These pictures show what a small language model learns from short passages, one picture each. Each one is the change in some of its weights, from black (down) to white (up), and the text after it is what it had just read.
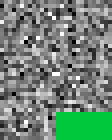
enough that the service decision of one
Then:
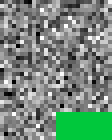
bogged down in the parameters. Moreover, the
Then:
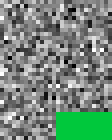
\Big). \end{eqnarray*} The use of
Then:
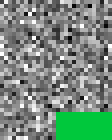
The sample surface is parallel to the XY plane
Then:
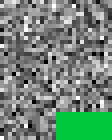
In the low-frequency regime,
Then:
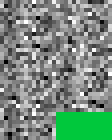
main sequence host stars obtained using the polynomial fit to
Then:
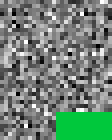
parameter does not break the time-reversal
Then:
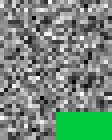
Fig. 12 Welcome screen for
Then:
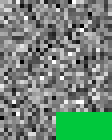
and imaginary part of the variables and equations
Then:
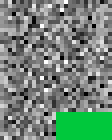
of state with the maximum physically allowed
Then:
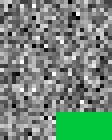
of degree at most $t$. An important
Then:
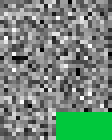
For example, we can recover formula $9)$
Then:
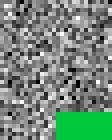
TG2 scheme have been adopted as an
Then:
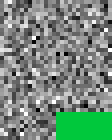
the optimal $Y^\star$ is a diagonal
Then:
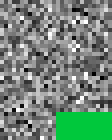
since the first emitted photon with
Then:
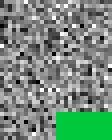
such $T_k$; \item C3)
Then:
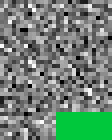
stopped in the E-detector) or
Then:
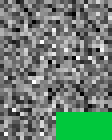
easy, computationally tractable, and
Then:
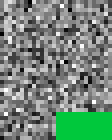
the trion \emph{exceeds} that
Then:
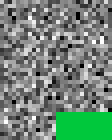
By having a set number of deliverables
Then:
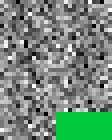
for the transition kernel. Indeed, there are
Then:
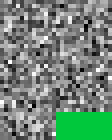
events, or equivalently, the degree of positive
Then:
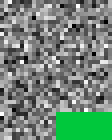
of the major axis measured from the image
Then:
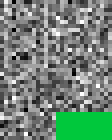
lines) is achieved by gluon
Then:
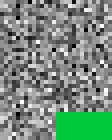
attack a system if exposed to the outside
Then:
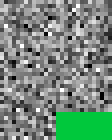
$V \subset V_2$. It follows that
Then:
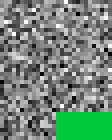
(LDOS) is highly localized
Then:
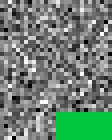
as a function of density for the five different models
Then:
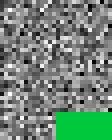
\section{\lhcb\ detector}
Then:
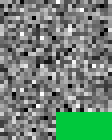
of rich clusters of galaxies at both high
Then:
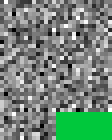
hadron size parameters $\Lambda_H$, and
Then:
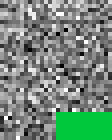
Then* $$\limsup_{n} \pm
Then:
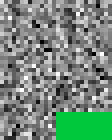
it is possible to choose the stimulation parameter
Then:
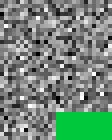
height-dependent clearance bound. We also give
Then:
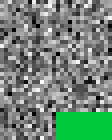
for all such $|\uni|=n$
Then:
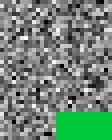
planet -- either from blasting the
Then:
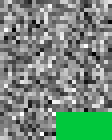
by the SKA, the expected bias difference
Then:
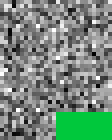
the image of the polynomial map \begin{eqnarray*}
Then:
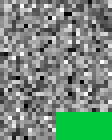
form: \beq \hat {\cal L}
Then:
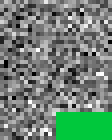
ecosystem rather than as drivers of
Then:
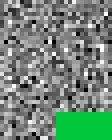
to be restrictive, it is an automatic
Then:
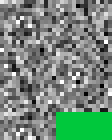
and estimate how the IR emission intensity varies
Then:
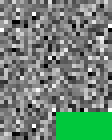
$[D,fEf] \longrightarrow
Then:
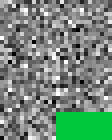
between sites. A sample configuration is shown in
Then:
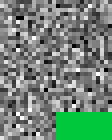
more complex dispersion structures [see Jin,
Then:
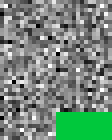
mask can be embedded exactly in the
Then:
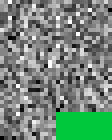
later since the selected points are distributed more
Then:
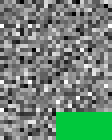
if the two ensembles are expected to be
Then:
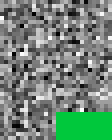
featuring in the spectral decomposition of the a positive
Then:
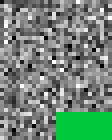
parametrisation that has the transition points and
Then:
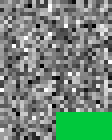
morsification and applies to it all
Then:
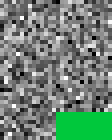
B}$ is separable. \edf \noindent
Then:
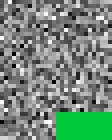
to a change of the optical properties as well. For
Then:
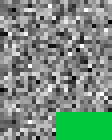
this is done to reduce the matrix one
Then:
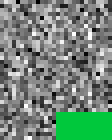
$\sim$ with $=$. For example, if
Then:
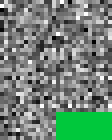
heavy tails of distributions, random process
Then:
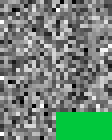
rounded. Besides being a key
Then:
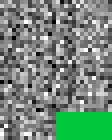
robust neural regression estimator is shown
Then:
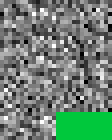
case of intermediate inflation, we have
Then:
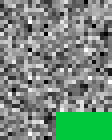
the equations $z_\mu = Z_\mu (
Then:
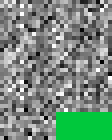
sequence $a_n$, $n \geq
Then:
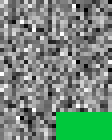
number, respectively. For matrices and vectors,
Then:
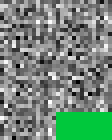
Driven Control Learn.
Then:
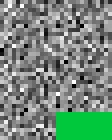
\bibitem {SmW} {S.
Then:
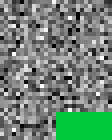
every cylinder independently of whether a
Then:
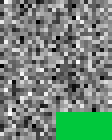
results to identify the most promising
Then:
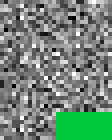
have inductively showed that $$\forall n
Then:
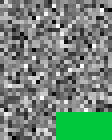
z-distances from the detector ranging
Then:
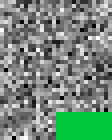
\leq n\}$ in the Cartesian
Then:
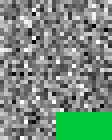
$\rho_a(1)$ is the fraction of
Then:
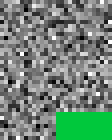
truth heatmap; $gH_2
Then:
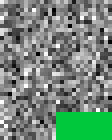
but also the Poisson structure. The immediate
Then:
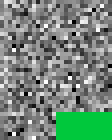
if its boundary is a union of some limit
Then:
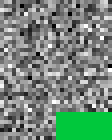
and $s=r-1$ we take
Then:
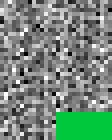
for $d$ odd, i.e.
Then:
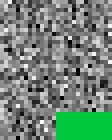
of disaster impacts due to its near
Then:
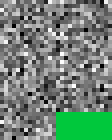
pairs. The mean values for D3 and their
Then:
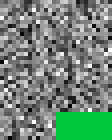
and significant; hence in the next sections we have
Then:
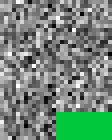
departure action, and the second one is the
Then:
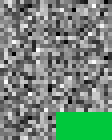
left with a ruler~(in
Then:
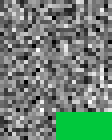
declination, $\delta=-65^\circ$.
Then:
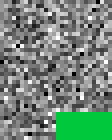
shows that $F_c$ is well-defined
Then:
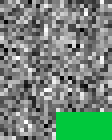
only in Bavaria adjusted for size
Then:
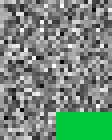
number distributions for a thermal state with the mean
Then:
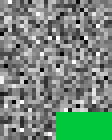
the completed graded of the FSH
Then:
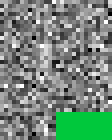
rule, with eigenstates of Eqn.
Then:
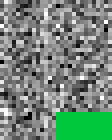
with relations with a hereditary algebra $\tilde
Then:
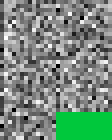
A. Ben Mabrouk, A
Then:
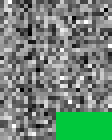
a group; my method is similar to his,
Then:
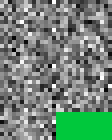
prime decompositions. With this, we proceed
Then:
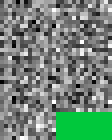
havin a lesser effect on the
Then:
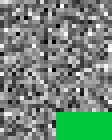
metric. \end{thm} The next two
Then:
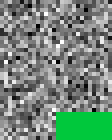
resources and turns to the process.
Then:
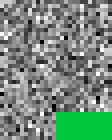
\ref{thm:main}, one proves in
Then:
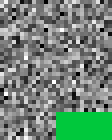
least deep local– minimum of the
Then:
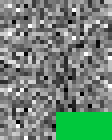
\begin{document} \title{An
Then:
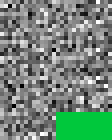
between superconducting structures and magnetic fields via
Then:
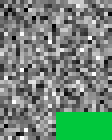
Here is a listing of the fortran code that
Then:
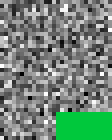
3 \times 3$ cubes.
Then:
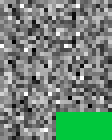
find that, so long as the system is below a
